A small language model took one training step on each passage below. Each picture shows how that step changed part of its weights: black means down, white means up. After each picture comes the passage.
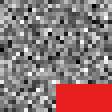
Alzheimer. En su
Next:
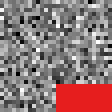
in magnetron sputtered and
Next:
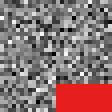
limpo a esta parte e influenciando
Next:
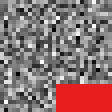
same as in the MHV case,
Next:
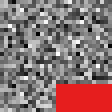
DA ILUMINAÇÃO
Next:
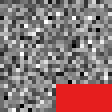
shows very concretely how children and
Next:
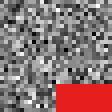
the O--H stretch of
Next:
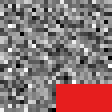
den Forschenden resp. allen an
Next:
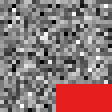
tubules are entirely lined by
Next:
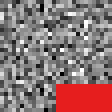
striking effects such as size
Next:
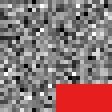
making reader look at it through other
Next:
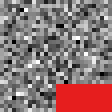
permitam compreender de forma mais
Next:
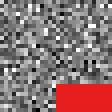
dependence is found in two other studies
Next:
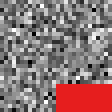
are related to aggression. Many
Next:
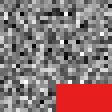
Andrea Missaglia¹,
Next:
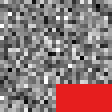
which is implied by. However, we
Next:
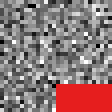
in the control group. The skills of finding
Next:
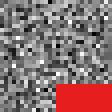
severely impact pitch estimation algorithms,
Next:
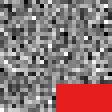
induces a mass term at
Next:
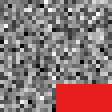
by the completeness of the
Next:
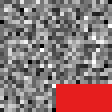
of the LLE, in the limit of
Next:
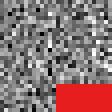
SPSS version 27 was used to analyze
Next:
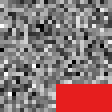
words mean, whether or not it meant
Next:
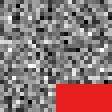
Gelfgren, Stefan;
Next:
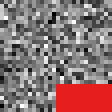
and vice versa. Some control
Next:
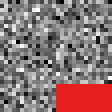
jalb etildi.
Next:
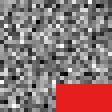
and through the simulation of the selected buildings
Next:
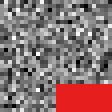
groups, both VRT and ART
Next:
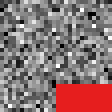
reflexões sobre esse movimento da
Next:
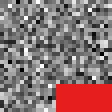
tizimli tarzda taqdim
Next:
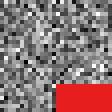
the forward cycle loss and the backward cycle
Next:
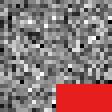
can be chaotic: streamlines
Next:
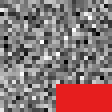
yo'q Dunyoni suv
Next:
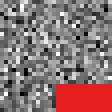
that affect the outcome significantly, competitive and
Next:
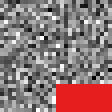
health understanding and a negative attitude among
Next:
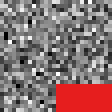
area between Spain and Portugal, supported
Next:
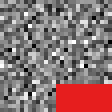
va avtomatik baholash
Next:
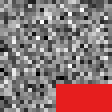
aqueous acetic acid
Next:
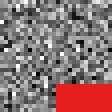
\)) contribute to higher orders does not
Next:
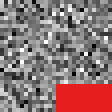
The following bound on the free distance, and
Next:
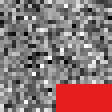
17 de noviembre de 14 a
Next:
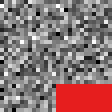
with THIQs formed by the
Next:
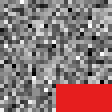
young children's orientation towards the world
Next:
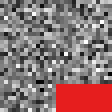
in izbire ustreznega
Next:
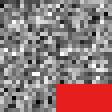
of practice-oriented courses
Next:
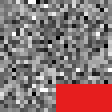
mass, $m_{th}$ is the
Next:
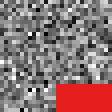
have a more pronounced negative impact
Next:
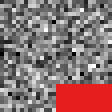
can achieve his or her dreams."
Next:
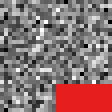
decide on certain portions of the share
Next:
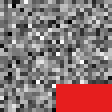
contamination and the background events originating
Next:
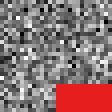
and macrophages) and the
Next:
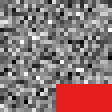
with almost the same amplitudes but a certain
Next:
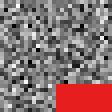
13 vol. – Parisiis :
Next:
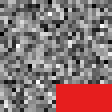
any given (arbitrary) transverse
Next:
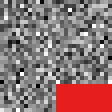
community in the process. To make their full
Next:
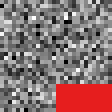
o‘rganish shubhasiz
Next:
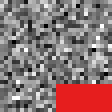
decoys, (4) assigns
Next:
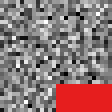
small $c^*$. The effect of
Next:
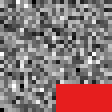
cells and the formation of adhesion
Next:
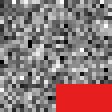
администрации) по
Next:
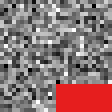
it results in less expensive and more efficient
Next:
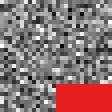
sampling Markov Chain Monte
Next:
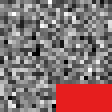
kelas Perbedaan latar
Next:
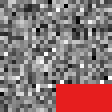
the subarachnoid spaces via
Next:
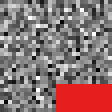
significant proportion of unreported cases
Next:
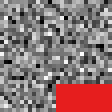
this paper we present a two-fold
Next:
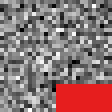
the pedicellate teeth
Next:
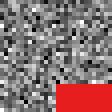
ҳимоя этишда
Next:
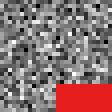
and $1$ (in units of
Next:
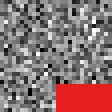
cylinders. ASME
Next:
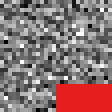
в условиях жаркого
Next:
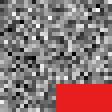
a rede de abastecimento de
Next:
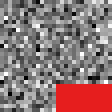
$\alpha$ decreases as GCs
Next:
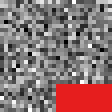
obscured and Compton thick
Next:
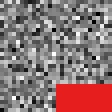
and the ability to make stocks),
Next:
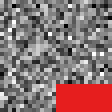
macroscopically detectable characteristics.
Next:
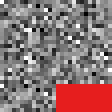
external gauge field. Since the vortex positions
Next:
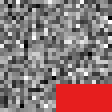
topishi yoki muayyan
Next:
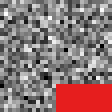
contributes 6.3% to the
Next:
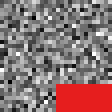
works faster than the other algorithms. For
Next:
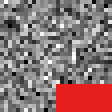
pierda parte del Mg del
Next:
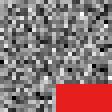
namely, that certain of the improved
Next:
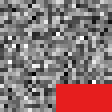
contó con 6 expertos
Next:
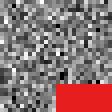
reverse biased configuration. In Fig.
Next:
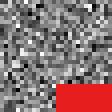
pelas quais passou ao longo
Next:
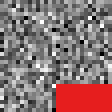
of the activity of the outpatient
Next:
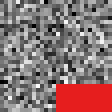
that they themselves did not suspect
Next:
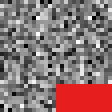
impurity dynamics characterized by the dimensionless
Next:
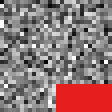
ózinde bir neshe
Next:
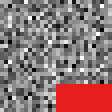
например, в тех
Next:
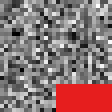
the binary system scale as shown in the
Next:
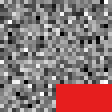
уравнением в форме
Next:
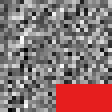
VA SOTSIOLOGIYA
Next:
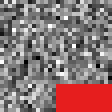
or top-k) is selected per input
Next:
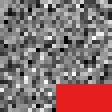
esa milliy valyutaga talabni
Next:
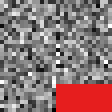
and the eventual embedding of
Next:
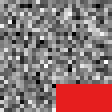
extra singularities lying in the way
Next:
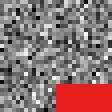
кіберзахисту та
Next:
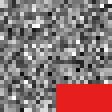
al sistema educativo porque consideran que
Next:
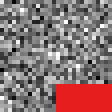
efeito mais rápido do
